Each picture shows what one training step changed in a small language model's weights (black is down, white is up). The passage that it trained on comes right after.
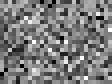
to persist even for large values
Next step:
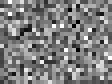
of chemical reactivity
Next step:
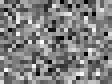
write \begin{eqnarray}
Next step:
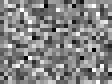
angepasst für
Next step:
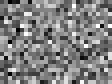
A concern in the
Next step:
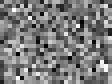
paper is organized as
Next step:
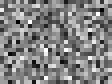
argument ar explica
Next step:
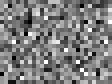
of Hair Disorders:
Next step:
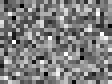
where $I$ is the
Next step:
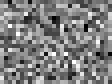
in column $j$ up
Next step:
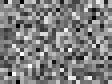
unjustified. In
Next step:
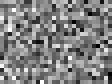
we get the situation
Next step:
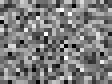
não pioneiras,
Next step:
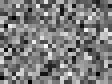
more refined evaluation of
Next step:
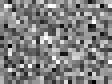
is defined by $ZT =
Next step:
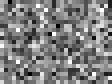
oid madaniyat,
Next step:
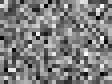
which fall within the 5\%
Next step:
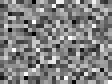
the relative homodyne
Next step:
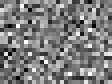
a toxicologia
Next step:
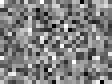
5 datasets in
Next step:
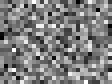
outline a method for measuring
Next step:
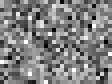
Berkeley, CA
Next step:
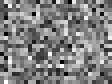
and list the preferred
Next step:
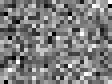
To obtain photoluminescence
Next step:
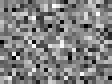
and bulk heavy
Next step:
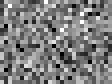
for usual QM, and which
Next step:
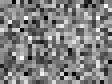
necessarily includes
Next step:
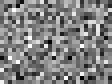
Cycle 12,
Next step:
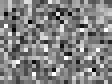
ontoepistémica se
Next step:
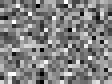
and autocorrelation
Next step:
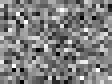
eroismului său
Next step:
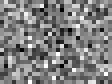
However, we urge
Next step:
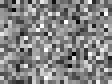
of the K and K'
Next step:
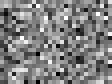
се тиме
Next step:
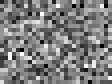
вертикальною і
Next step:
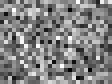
ovih ljudi
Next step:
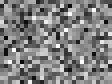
hal etish uchun
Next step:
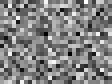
representation into our SCET
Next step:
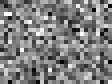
o funcție ce
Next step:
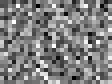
seja, ocorre a
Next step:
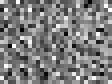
eso afectará a
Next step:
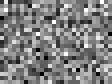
*Machine translation and
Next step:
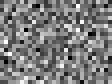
dove un dato
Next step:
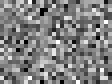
became more than just a
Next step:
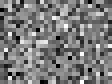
configurations describe only
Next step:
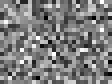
no á ceder;
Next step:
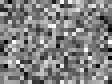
between the lensing signal
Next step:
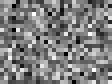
and the red line indicates the
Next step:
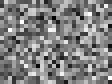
os avanços
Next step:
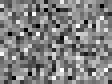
Экономика и
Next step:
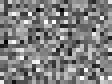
values of the peak position.
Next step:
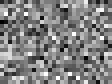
7% ficaram sem
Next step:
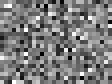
property scalability
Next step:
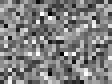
kontrollsumma valitud
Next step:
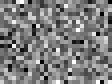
first input channel with a
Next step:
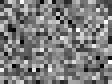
not pointlike, but
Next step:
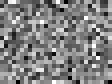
each other. When the
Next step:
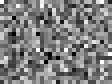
the bubble wall's
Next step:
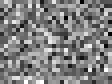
culture, but that larger
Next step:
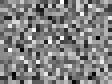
of the spiking activity
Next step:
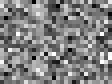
in the public sector.
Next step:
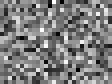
M}$ to a straight line
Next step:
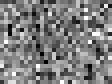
Humaines De
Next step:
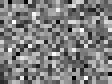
the number of particles becomes
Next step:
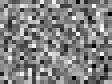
a 30 mmHg;
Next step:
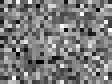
leading to random
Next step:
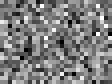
y de necrosis, en
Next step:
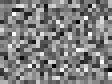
и обсуждение
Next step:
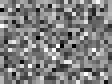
peak around $1.02
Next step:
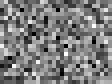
nonlinear conductance is
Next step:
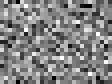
enfermagem no
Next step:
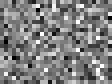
de dos momentos
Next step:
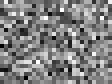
гориво се
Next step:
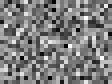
HfMnP are
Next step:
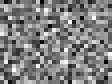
the eigenvalues of these
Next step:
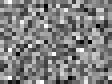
the energy levels are
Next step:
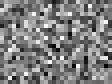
syariah. Dan yang
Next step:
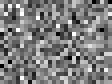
object, and they
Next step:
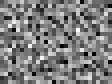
and cultural activities
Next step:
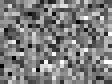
Y mode is given by
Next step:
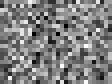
do Império do
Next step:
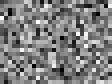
(figura 74) y de
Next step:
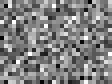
BRAMs are
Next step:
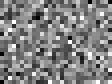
ponho é a de falar
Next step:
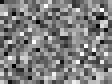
72 soat ichida
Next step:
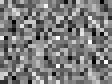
$\alpha$, $\beta$, and
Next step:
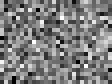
terms of the ones $
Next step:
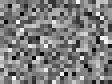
are static in nature due
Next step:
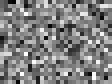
to smaller energies:
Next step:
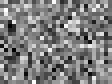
not admit a well defined
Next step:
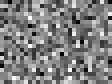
AGN disk, from
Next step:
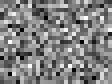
Yusuf, her
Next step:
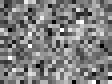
one may let the location
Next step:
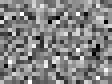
¹Docteur en
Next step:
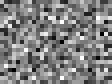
das untenstehende
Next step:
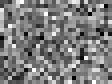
to form an advective
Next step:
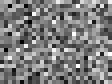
in the quasistatic
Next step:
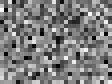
to the solutions given in this
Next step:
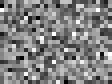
incómodos con
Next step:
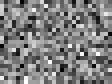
even 3 times its
